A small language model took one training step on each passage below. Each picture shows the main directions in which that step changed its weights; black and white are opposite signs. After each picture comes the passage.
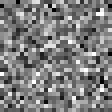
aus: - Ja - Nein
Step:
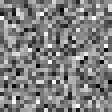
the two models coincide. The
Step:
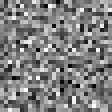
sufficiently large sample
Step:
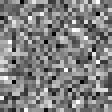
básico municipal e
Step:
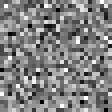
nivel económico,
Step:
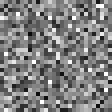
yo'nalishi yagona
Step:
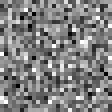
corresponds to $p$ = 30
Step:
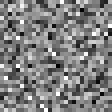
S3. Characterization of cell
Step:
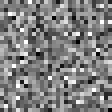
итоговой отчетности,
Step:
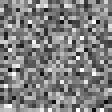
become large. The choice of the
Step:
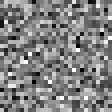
in the different classes. For more
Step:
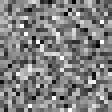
Abb. 4 werden die
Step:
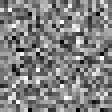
приводящая к
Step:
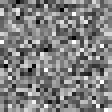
fields $\Phi$, $\Psi$
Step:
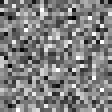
г. Ташкента
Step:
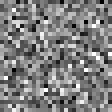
з фінансовою
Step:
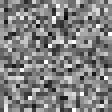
higher $\Delta$m$^2$
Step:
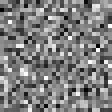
o‘zbek xalqining
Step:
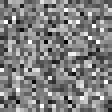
акумулювали понад
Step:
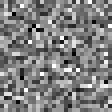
olib boriladigan har
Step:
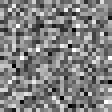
дает следующее
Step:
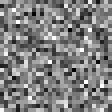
of a BEC propagating in
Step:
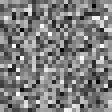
In addition, it is important for
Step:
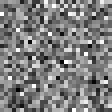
avanzi della
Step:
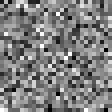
nube de Amazon Web
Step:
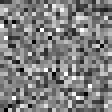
end vertices of the random
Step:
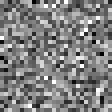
written as \be V_{\rm
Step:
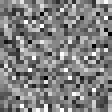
zdaniem wielu
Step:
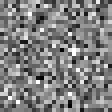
должно помочь
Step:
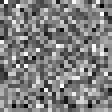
esteve disponível, e
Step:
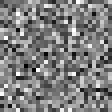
pérdidas constantes
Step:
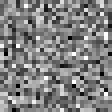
en Gubernamentalidad*.
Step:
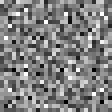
The virial coefficients
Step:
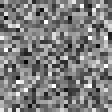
qaror topganligi
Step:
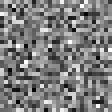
from the viewpoint of that it
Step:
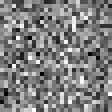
ng paglalaro ng
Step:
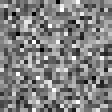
and phase behaviors. In
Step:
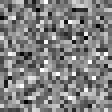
en Europa, pero, sobre
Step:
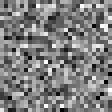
targ‘ib qilish va
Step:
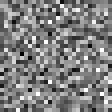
sobre o conhecimento das
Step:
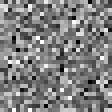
the CGE-model:
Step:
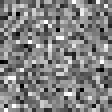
a gauge invariant observable
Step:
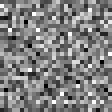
maps with at least two parameters of
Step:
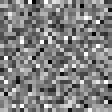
vida desde que eu era
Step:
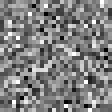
show thence energy degeneracy.
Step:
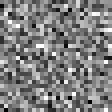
technique for improving the
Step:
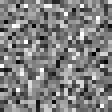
дані дозволили
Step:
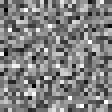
in the system and corresponds the good
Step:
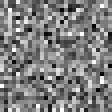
of $Q$ \cite{bp}
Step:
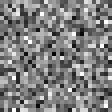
«و ليس كل
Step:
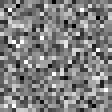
велика вартість
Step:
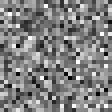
control parameters are run in
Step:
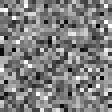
which is% \begin{align} &
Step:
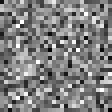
à la non qualification des agents
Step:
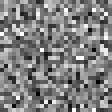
altyapısı olarak
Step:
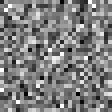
Another key advancement has
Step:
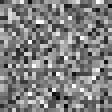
gera dissipação de energia,
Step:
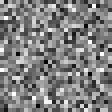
lozim, agar luqma
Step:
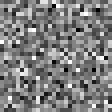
лазер ($\lambda =
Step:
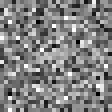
Je všeobecne
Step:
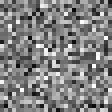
sets $\mathbf{A}$ such that
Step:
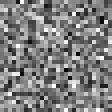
реализации намеченных
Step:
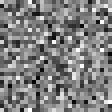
an emission peak at around
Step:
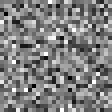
sú realizované v
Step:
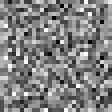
Picqué critique la
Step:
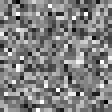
sonda) usullaridan
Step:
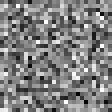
su esfericidad o la tonalidad
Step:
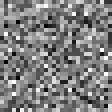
\hline Observation ID &
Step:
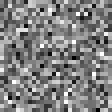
interfaces. In contrast,
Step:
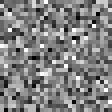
mengubah sikap dan
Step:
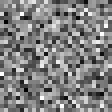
irrelevant since
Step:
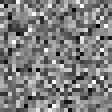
Framework Initiative 2019)
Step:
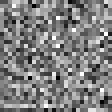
jamiyatining asosiy va
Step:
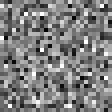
accordingly. On the other
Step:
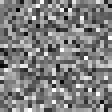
climático de todas as
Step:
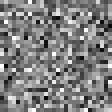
used in spatial analysis. Since the
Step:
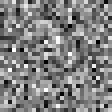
más capaces (en sentido
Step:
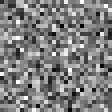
istab bemor yigitga
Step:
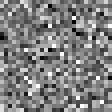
ad auctions and predict current
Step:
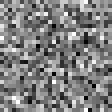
common impact of a flood
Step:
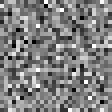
vertex operators inserted with
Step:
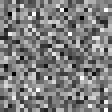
contribution of the electromagnetic field
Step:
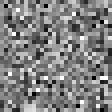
CONDITIONS OF
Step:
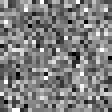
used to ensure the continuity
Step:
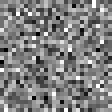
Program, Graduate
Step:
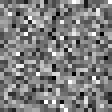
“Нон ризқ –
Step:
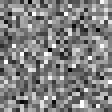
second contribution to the force is
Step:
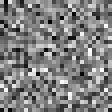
pronta para encontrar outros
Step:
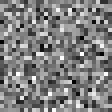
embargo, es fundamental
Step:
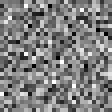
cuts designed to remove
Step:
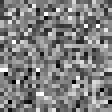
Chunki Samarqandda
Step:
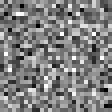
etishda qochirim,
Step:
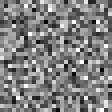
is also significantly longer: -
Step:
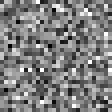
[6] indicates that while
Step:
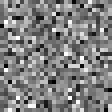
topologies depending on the value of
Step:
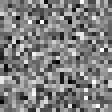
low temperatures $T$ the
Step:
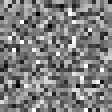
the Federation (on the
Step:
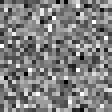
agreement in estimations from
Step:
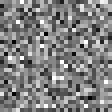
result is the same repeating unit
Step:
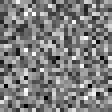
aperture stop opens
